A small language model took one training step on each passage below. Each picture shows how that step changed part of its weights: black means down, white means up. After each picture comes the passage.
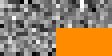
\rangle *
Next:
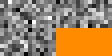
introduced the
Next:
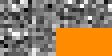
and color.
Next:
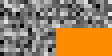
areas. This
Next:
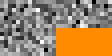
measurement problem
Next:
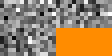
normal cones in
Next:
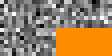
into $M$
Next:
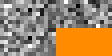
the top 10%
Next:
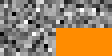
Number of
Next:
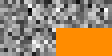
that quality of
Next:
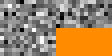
particular, setting
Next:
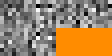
method applied
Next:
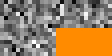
$G$ be
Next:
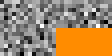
will also use the
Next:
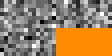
this amounts
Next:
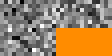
mixing the
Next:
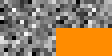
just the
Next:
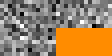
- Collection
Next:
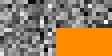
traced to
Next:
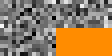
requires more
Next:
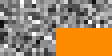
stability of the
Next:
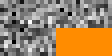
number of useful
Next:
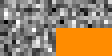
to see that
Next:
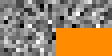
can assume that
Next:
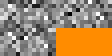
By using Theorem
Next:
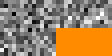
notations and some
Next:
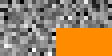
including group
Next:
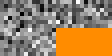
was good and
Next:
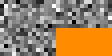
$X \in
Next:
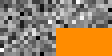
was matched
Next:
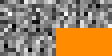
filtration on
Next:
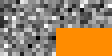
paper we'll
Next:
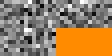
from: data
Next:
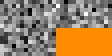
effective in
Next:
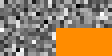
a certain
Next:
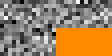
for a deformation
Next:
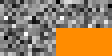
serves as a
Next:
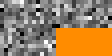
an added value
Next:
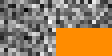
of mass
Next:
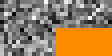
present rather than
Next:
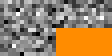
The results show that
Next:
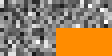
lower dimension of
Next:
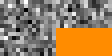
we choose.
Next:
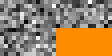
\item For each
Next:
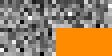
between groups is
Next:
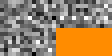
to *fully
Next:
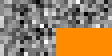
over the data
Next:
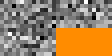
reduce EU
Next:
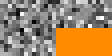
last two
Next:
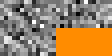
(or the corresponding
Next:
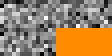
If $\mathcal
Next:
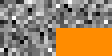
and mortality
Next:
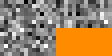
up to a small
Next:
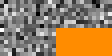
with $J$
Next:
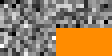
polynomial coefficients.
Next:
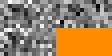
and the possibility
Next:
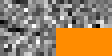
Without these
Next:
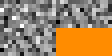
particular severity
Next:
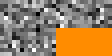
degree of the
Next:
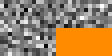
has played
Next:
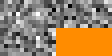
mean that we
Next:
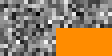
any of the
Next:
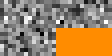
input and
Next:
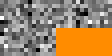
authors to
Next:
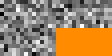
tout module
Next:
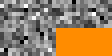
and those who
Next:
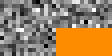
for the test
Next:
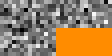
study. To
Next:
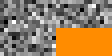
of evolving
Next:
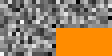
finish this
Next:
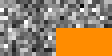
surjective by Lemma
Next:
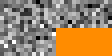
on the image in
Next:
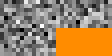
present paper,
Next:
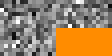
risk in
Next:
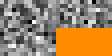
we work on the
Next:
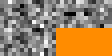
the relationship between
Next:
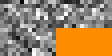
Let denote the
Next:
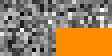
was assigned
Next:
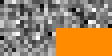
as the system
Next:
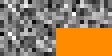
if where they
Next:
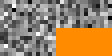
experience of
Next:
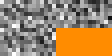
while others
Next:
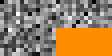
sequence defined by
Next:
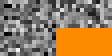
mixed with
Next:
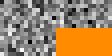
two countries
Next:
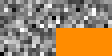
in section 2,
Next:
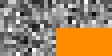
by the graph
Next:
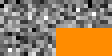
$\Phi$ is
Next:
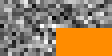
for age,
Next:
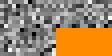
\hline {\em
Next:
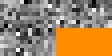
graphs and its
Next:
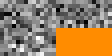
within the work
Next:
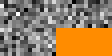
line has its
